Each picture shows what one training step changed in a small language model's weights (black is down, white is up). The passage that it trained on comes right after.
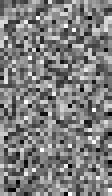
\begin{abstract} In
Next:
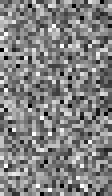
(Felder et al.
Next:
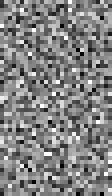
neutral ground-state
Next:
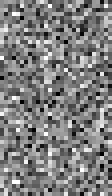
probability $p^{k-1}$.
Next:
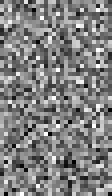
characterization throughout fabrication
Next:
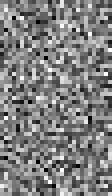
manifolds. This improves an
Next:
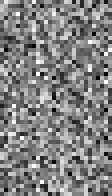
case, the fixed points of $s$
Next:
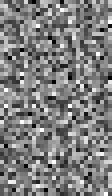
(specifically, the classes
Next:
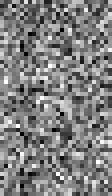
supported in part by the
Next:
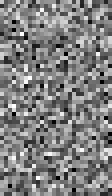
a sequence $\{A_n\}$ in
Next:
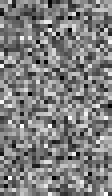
of the two group halos within the
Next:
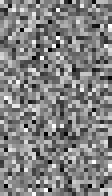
numerically extrapolate to
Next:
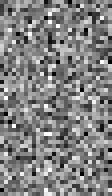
1999. The data however are
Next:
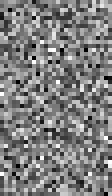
and of the observed spectra,
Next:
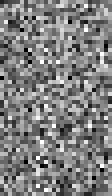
$l-s$ small, \item
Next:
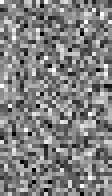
\ref{energy flux formula} by
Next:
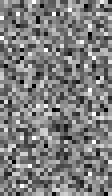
on the second and third case
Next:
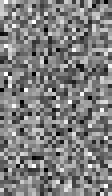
parameters}, which is consistent with the
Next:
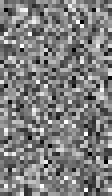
of order $2$ on the nef
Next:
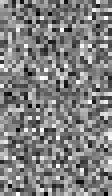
their ratio type estimator as
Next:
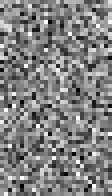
stations that are separated by
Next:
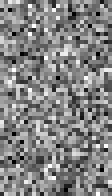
symplectic homology
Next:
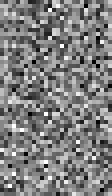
Photonics for their support
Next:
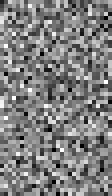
is applied. The following variables are
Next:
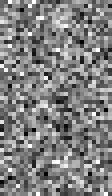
on the dimensionality of the space
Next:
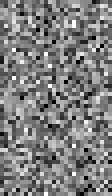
\eqref{E:hat30} and
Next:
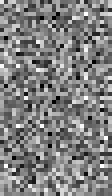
coincidence rates for the state
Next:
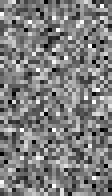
the statistical dependencies
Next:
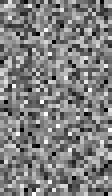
$y$ satisfying the initial condition
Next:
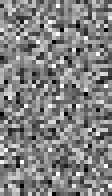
the identified set is empty
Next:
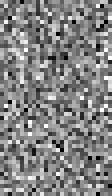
topological Tverberg
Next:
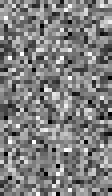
is a general property of the
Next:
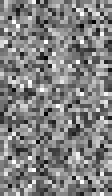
error $E_{}$ & EOC
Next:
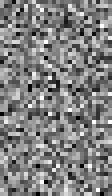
using some trivial examples.
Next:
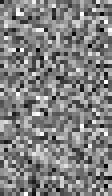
the vacuum charge density is
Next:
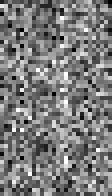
a weakened version of
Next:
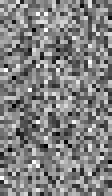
a multiple test as a function of
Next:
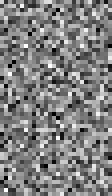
$Y$ be measurable random
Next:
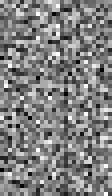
the gap between the two energy
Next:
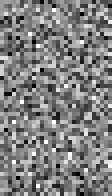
{\it a traveling wave solution
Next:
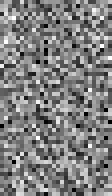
of the physical causes of
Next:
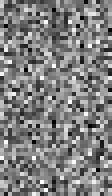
fait que $W$
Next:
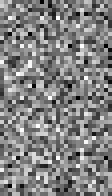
a magnetic dipole particle.
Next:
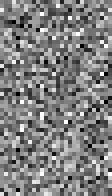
of BZT (in mole
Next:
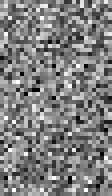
$\mathcal C(F)$ (defined
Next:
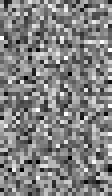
hazard, we discretize
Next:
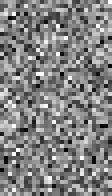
et al. "Development of
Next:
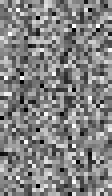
then easily construct the
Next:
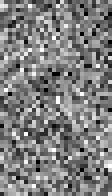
sharing of V2V
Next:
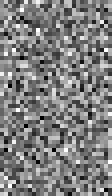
wavefunctions may be
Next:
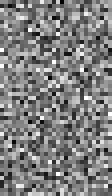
quadruples of natural
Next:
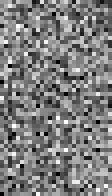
possible to evaluate such values of
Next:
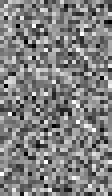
will be generated with a frequency
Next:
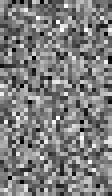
an \texttt{opvar} class
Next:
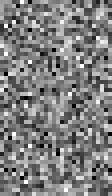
> 0$, there exist $R_j
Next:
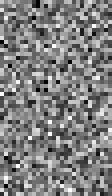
of a single coupling constant. Let us consider
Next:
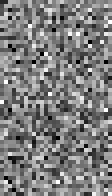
using the K-S test. If
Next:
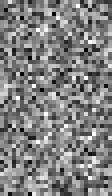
case $\lambda \to \infty$ then
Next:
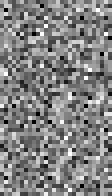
$\cC_x$ is a positive
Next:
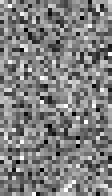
shock front and satisfies
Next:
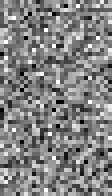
1 interesting parameter. Values
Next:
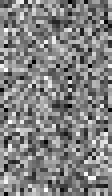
cases for a right mover at
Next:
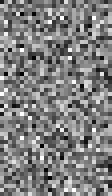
(at least sufficient)
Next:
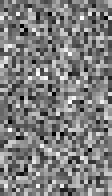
reservoirs. In order to
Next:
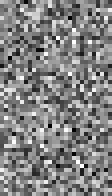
to be circumvented.
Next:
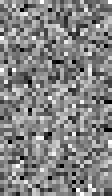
and an eigenform $g=\sum
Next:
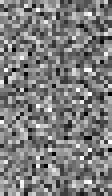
an $r$-disk centred in
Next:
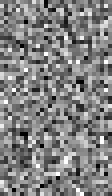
is square-free and
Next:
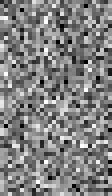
is a Mathieu subspace of
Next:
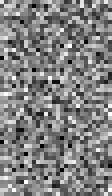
by an arbitrary constant will not
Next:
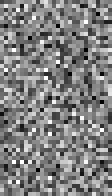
presented here go further by applying
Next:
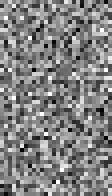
is almost constant in the region $
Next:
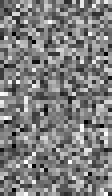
of the facility]{A
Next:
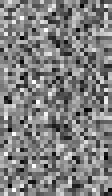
over $S^4$ with
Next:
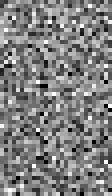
momentum of the object. To
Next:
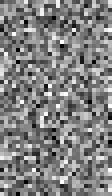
monotone operators can be found,
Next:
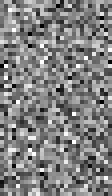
initial purpose of this work was
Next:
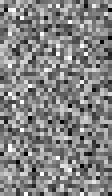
droplets. We use a
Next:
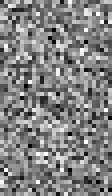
at the receiver. Therefore
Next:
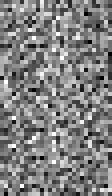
propagator, it is
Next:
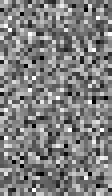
Applications of cut
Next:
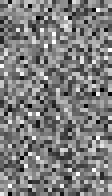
and break junctions
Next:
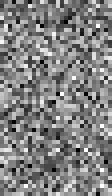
s$. Since one assumes
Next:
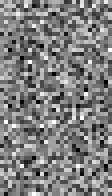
with the asymptotic
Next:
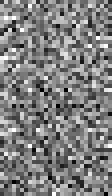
masses on the brane may result
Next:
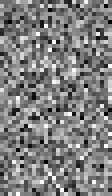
micro-optics based
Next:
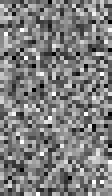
Ministry of Education
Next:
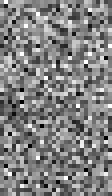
does return the primitive
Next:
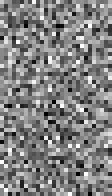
for convection-diffusion
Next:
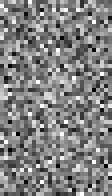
temperature of the icy grains,
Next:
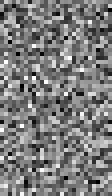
(see section 2.1). Set
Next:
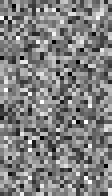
the topology of $\mathfrak B$.
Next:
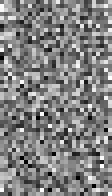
always confines itself
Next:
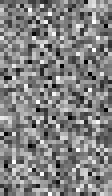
in the physical entropy at
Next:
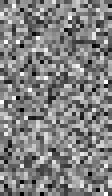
folds are the only stable
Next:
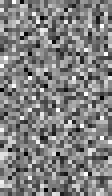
corrections. The $Wb$
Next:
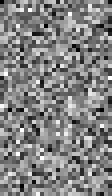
there is a unique minimal
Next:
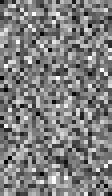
case aside, from now on we
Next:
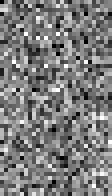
intensity comparable with the
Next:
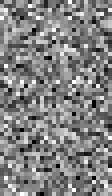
further advantageous to
